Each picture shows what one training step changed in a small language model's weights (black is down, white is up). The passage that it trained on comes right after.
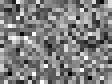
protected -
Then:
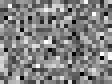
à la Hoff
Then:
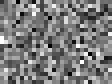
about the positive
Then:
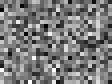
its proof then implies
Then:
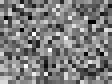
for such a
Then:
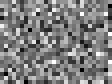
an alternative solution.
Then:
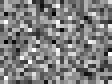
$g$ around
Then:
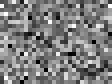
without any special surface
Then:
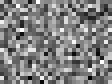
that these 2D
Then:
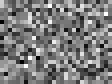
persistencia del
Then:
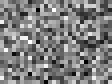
relationship between IC
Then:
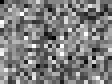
inequalities for the
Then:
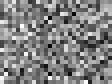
of theoretical knowledge of
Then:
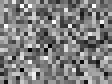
among women between 15
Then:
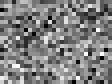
fixed volume is maximal
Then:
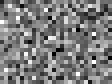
capacity of the
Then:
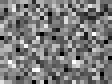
Figure 5 below shows
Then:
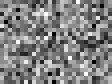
worldview of
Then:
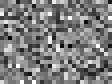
em doses
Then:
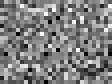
almost sure
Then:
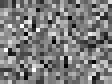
the manifold. In
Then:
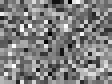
lower than x .
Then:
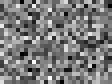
observe that given such
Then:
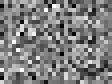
we have $|
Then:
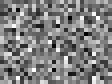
ball. The
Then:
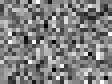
is the free product
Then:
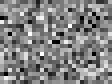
glass fibers
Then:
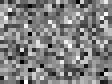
within acceptable
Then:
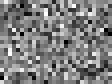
we denote by
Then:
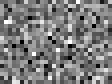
festa de
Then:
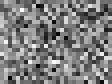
states for the
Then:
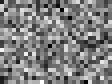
of Acceptance
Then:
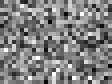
significant genre is
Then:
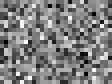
in dance.
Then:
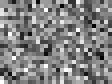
maximal prefix code
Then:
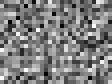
that limits the
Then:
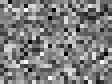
with young
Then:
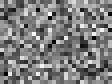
Pellian over
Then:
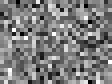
by the US
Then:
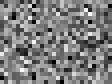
Note that we will
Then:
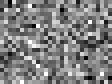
relación al
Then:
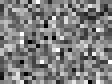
is precisely the lack
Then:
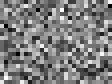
ser classificada
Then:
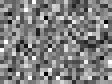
их применения.
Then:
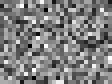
We see that condition
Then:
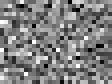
= \varepsilon
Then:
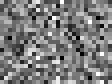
M$ is an
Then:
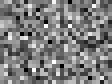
detecting people,
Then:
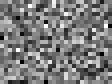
set, then the
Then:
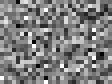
matrix operator, which
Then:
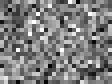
index $m$
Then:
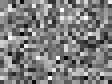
hyperbolic tangent
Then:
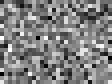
phenomenon mentioned
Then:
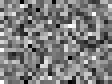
special orthogonal group
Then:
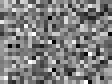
of the initial
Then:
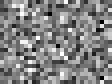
exercises can
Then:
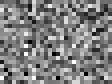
movement of
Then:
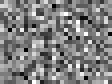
y comunicador
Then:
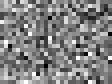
of the nonlinearity
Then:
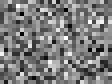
інший –
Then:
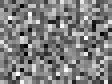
and letters*
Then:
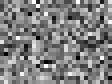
para estudo das
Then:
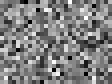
in the worldwide
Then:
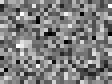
One also gets
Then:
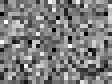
Anteil von
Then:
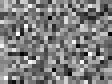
of the set
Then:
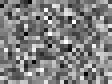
automatically its
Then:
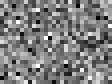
про визначення
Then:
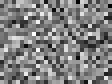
technology is an integral
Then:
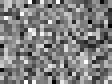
versions of the
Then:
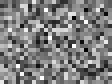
esa o'z
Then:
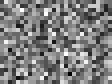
maps in the
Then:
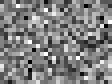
território e
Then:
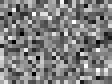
Франція та
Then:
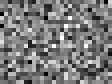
musiqa va
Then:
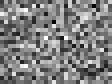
emergence risk and
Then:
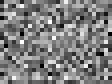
some well known
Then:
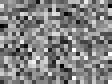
o sprawach
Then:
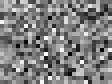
of individuals,
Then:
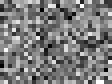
under some additional
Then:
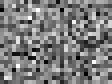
regulation and
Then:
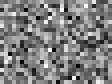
natural transformation \[
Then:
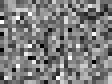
areas and are
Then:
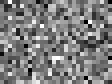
het een
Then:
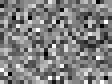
is linear in
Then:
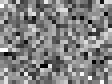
surrounding objects
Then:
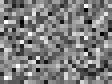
and $ {\cal
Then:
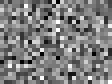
programa que
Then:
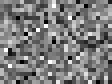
the real line,
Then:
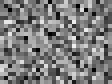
données relative
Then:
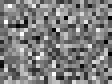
a client is
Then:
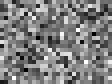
spectrum needed to
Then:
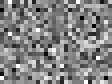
fusion is based
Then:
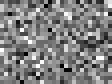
process Only
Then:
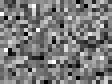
the case $\alpha
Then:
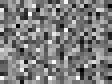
stated) that:
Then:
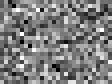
as a representation of
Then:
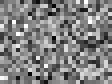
Images using
